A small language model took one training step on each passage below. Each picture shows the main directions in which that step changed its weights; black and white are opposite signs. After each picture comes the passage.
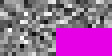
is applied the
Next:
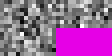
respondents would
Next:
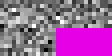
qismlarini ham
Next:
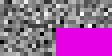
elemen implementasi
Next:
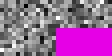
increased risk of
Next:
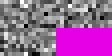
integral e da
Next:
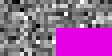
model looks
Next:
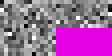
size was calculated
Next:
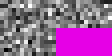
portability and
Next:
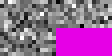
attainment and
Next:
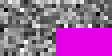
report that is
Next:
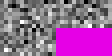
whilst they
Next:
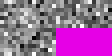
kelishi va
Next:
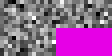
and IEC
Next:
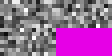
tool for the
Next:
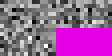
Presentación de
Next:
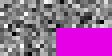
this evaluation, we
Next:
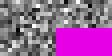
increase in the energy
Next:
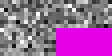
quando se
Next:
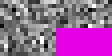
to increase available
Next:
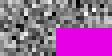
allows for
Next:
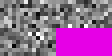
results are printed
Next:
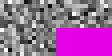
caused by a
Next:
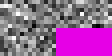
Small and
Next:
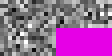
de todas
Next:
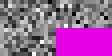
both FOMO
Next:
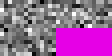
bahwa aktor
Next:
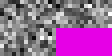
and can also
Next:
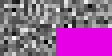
systematize its
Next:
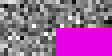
understanding of material.
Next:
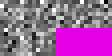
están? -
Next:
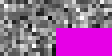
6. Кара
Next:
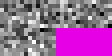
a integridade
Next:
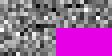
UZS in
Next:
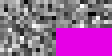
competence in the
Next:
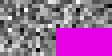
of the innovation
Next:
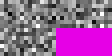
interventions of
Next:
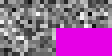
El proceso
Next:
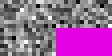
подходов к
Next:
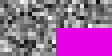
between the students and
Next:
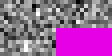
Hub, an
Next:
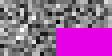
on top of a
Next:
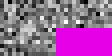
using conventional
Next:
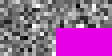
increase *In
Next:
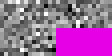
collection framework.
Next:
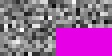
efficient solar
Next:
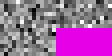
methods being used
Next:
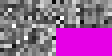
high degree of
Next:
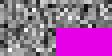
as a holistic
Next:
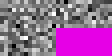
leur personne
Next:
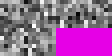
considering the sources
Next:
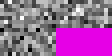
с тем
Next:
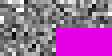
changes without taking
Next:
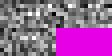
your new
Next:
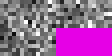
del grado
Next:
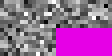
is the close
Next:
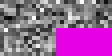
and technologies they use
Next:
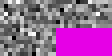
factors that may
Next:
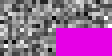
between first molar
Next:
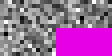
special theory of
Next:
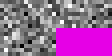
are needed
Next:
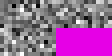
a violência
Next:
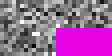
alternatives and
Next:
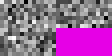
Poland and
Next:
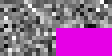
are the new norm
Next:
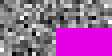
evaluated were:
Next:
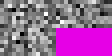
beam to the
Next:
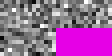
tanks and
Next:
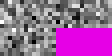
and Economics,
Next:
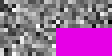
biriga uning
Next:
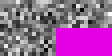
las personas y
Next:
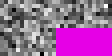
from the forth
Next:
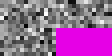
scale model)
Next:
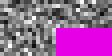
and customer experience
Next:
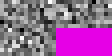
plan for the
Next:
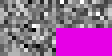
samples cast
